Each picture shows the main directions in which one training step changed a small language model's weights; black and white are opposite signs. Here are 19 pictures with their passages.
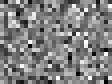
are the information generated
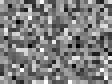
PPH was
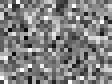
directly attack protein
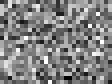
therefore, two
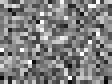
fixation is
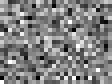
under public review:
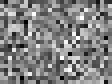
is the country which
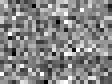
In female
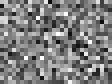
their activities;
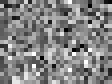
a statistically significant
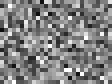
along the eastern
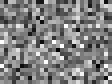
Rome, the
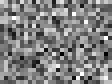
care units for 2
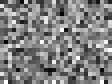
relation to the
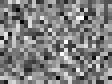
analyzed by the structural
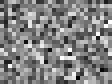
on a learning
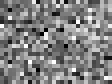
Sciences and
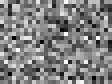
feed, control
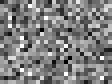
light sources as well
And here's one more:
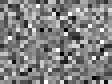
with respect to its
